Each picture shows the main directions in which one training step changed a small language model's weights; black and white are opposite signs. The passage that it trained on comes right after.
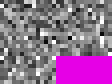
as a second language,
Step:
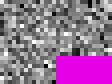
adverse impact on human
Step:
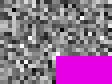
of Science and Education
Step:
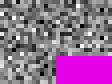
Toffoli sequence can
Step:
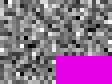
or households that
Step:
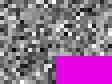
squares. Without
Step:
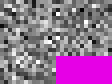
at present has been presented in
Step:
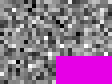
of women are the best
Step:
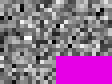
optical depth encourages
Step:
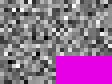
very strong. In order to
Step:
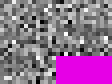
electric scooter.
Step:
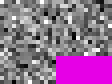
stroke patients with mean
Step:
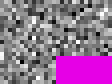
is known about the progression
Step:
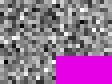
values on the diagonal of
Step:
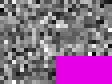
load. In other words
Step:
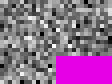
operational document.
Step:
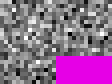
has been paid to the
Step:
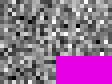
we will obtain different pH
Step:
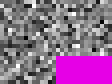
as the brightest type
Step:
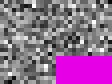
as expected from the red color
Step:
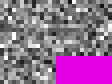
were associated with a type
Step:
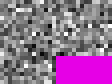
don't think I
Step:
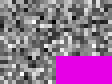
is also possible, though not
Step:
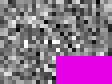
Plan; research activities;
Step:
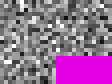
but many do not provide a
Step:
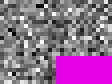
\sum_{f \in
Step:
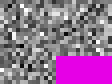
\d t\,\partial
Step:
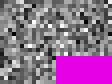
period, such as when a
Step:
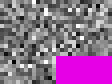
in Figure 4 we show the
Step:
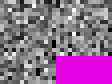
like the proton spectrum,
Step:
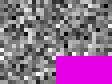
file 2. The
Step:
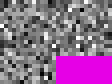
be integrated across subjects rather
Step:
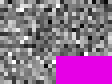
50\% slower even on
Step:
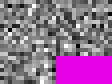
come with the intent
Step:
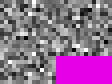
an indication that reasonable
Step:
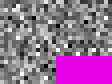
squared grid:
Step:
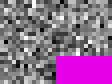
the effective model may therefore be
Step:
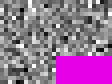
automatically and
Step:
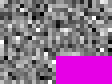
of transistors with
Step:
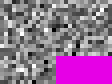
trick to transit
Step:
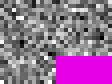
and later independently
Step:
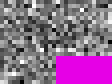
the possibility of obtaining
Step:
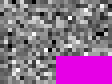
children do not pay enough
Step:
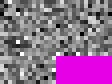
accelerate gas clump
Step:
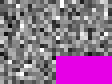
paraffin) and II
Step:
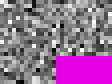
this likelihood analysis is
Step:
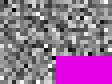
proper position of Chicken
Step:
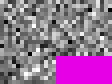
planted specimens,
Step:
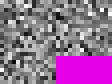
a certain frequency $h$
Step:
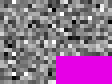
yields extracted from the
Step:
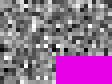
became aware that a
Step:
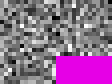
drawings of alata
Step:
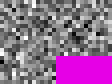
in the time direction of the
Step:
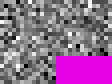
the Kasner season
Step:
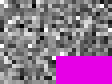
The storage modulus was
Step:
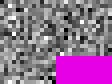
source-destination channel
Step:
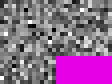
such as injury
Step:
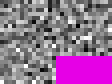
exchange of information between states
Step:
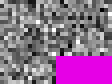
* Adhesiveness
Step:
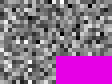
period of more than ten
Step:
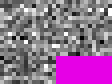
$q$-factors from
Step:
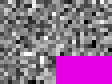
the same time, no
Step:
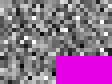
confined to the school
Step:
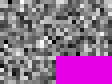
mass term $\mu$ is
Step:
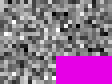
school curriculum
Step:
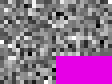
the differences between any pair of
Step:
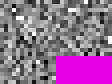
and Normed Fit
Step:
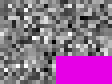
college & 6 &
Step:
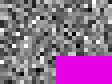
of such systems, see
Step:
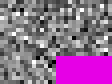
maintained at different temperatures with
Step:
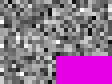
epochs and between
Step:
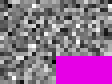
repeat this analysis with
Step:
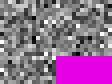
ISAC systems,''
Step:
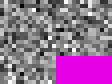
its spin counterpart
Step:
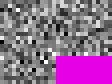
mother liquor
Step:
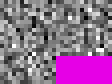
technologies that effectively affect
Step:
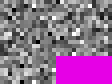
from the underlying topological
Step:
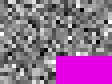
addition, we also see the
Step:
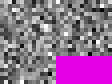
are reconstructed via
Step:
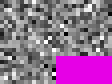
an essential feature of quantum
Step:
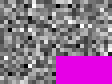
the former formula and
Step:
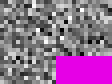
the tail distribution of the
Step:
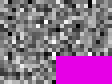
The fixed-norm
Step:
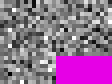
of interest in a Global
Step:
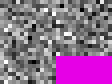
$|\alpha|$, this
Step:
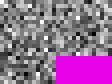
full 4K RGB
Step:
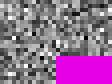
so that closed form
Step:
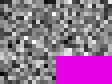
responding to a nuclear
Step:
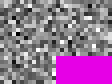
nonlinear force of $j
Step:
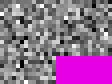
\mathcal C^\dagger
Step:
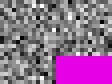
for the MPTP
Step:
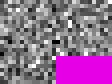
cows being the most
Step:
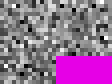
impacts on areas like human
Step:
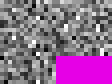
of growth and processing conditions.
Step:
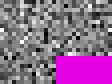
among the employees
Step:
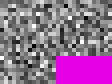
manual root cause
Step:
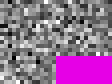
II. RELATED
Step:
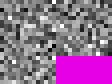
home. With no
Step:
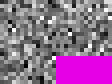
parts for the observables to
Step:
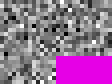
form of patient information
